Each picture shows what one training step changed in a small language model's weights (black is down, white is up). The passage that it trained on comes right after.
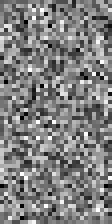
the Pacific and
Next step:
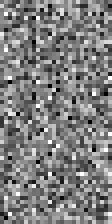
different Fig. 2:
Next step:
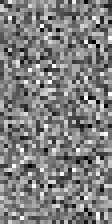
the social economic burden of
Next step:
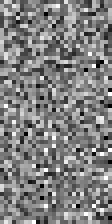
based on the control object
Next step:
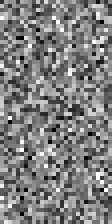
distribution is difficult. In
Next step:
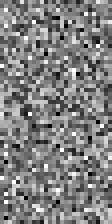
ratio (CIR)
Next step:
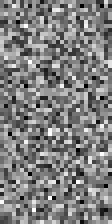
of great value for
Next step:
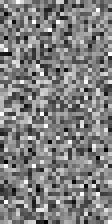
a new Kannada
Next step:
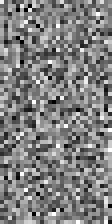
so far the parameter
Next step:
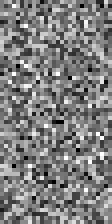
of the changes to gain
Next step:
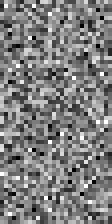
δ are the assumed
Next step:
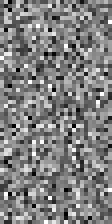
positive or negative results for
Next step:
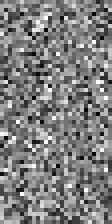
is to unite all
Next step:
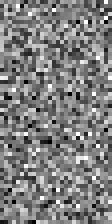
In the case of
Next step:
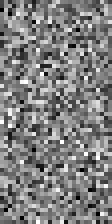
and fetal outcomes.
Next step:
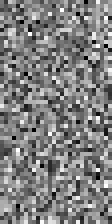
examination reforms in the
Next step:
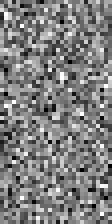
conservation area. As with
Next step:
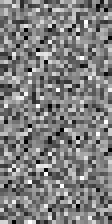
in the study.
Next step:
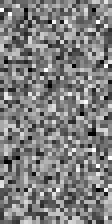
electrodes. In this
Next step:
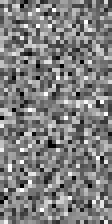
the government is a large
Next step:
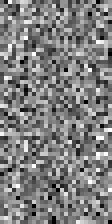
particular importance: they
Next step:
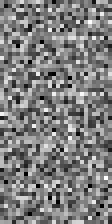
canal, similar to
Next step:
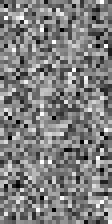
for the cool east
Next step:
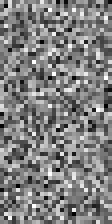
Physical Status Classification
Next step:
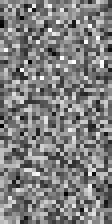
Plithogenic Statistics
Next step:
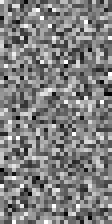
the policy and incentives
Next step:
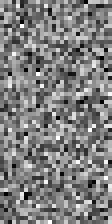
analysis of the teacher
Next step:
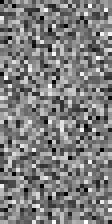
task and focus on the
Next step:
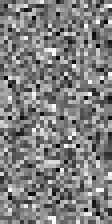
on deliberate policy
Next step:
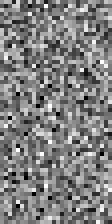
study population Data on
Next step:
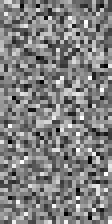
to promote their political practices
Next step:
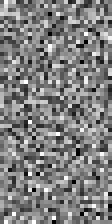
of COVID-19 by
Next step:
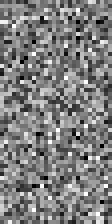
searching for a final
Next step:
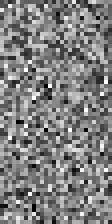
enough to be diagnosed
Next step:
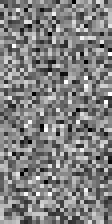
the lab to field experiments
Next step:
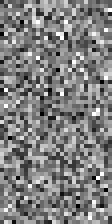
stages of sprout
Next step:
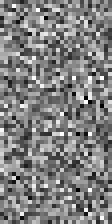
and cultural enrichment
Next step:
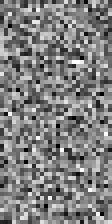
identify the underlying dimensions.
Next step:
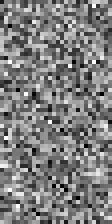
identify underlying correlations between
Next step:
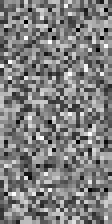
stepped fishways and
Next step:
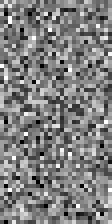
state the obvious,
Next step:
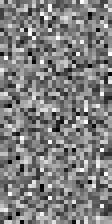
chickens. In
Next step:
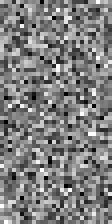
hypothesis. For example,
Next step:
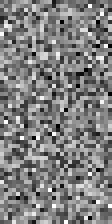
draft preparation, project
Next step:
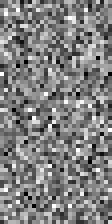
during the interaction of metal
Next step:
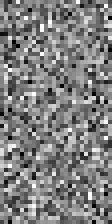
Perc. IQ
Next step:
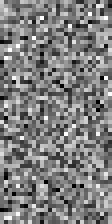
process. Models were
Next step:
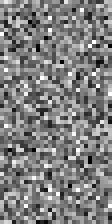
in translation and is
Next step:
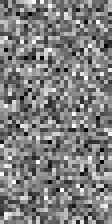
And these options are being
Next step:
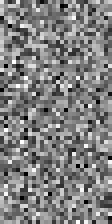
answers from partners, and
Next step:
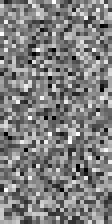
degree to which organizations plan
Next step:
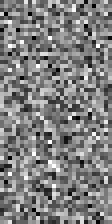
some reflections on the
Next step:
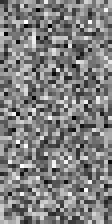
one: the child
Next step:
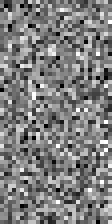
Bengal gram,
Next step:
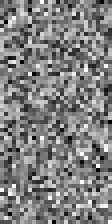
additional cotton yield
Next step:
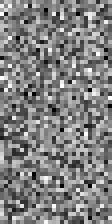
and Methods Plants
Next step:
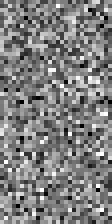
serum data)
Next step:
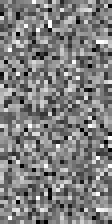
\ln \left|
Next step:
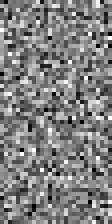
and conducive learning
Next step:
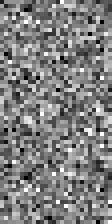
family. Usually,
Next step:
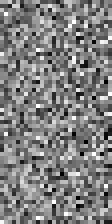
on cell calcium
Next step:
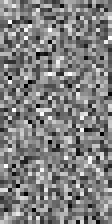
in diverse steps of
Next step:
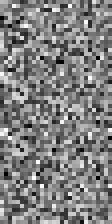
and demographic characteristics of
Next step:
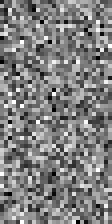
high amylose
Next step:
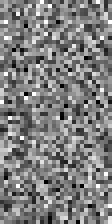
families were recorded of which
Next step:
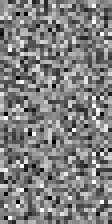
an instructional technique in
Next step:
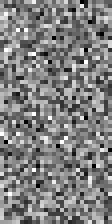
data. Furthermore, these
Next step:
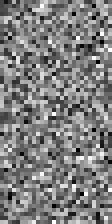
acceptance of the proposed system
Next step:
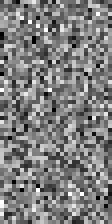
will be purchased,
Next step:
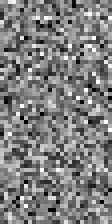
period [26]. The
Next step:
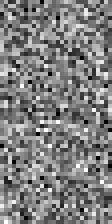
day. Generally
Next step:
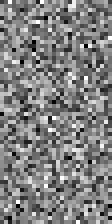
to 2 cm/s
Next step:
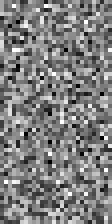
and tested biologically against
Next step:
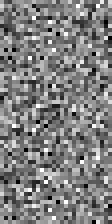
what Adrienne
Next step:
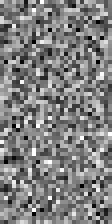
drawing upwards of
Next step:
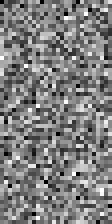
After the reaction was
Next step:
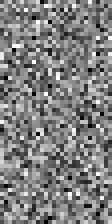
obtained from crushed
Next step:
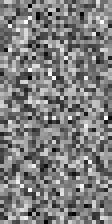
developed, the investor
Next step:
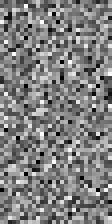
in Technology - Engage
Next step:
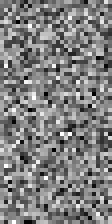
time. For the single
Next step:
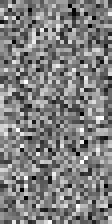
of PG.
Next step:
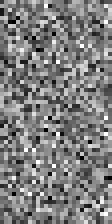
DNA microarrays
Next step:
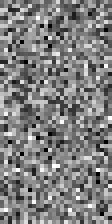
removal of lakes,
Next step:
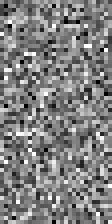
our third ecological parameter set
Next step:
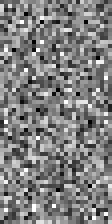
4 shows the results of
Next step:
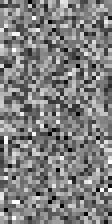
sensor (ARS)
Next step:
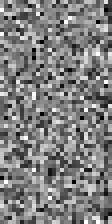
of bile stones
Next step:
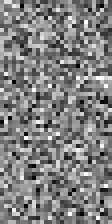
to the volume weighting
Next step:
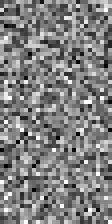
confidence. So, Not
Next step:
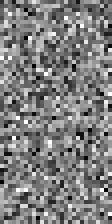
Spain Institut
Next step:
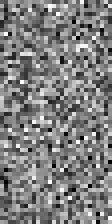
families with the healthcare system
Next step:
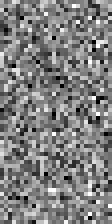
issue show, it is
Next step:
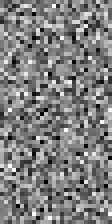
Information KIN1
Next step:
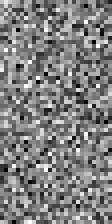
in the app to be
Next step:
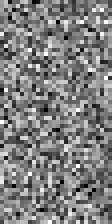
hardwares used in
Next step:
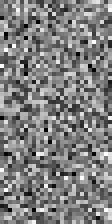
Setup configurations
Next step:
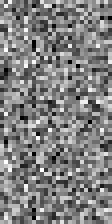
221) said that
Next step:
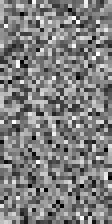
two groups, Group 1
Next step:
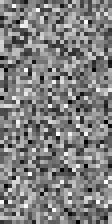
and democratic
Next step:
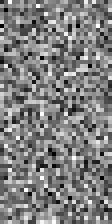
It tells about
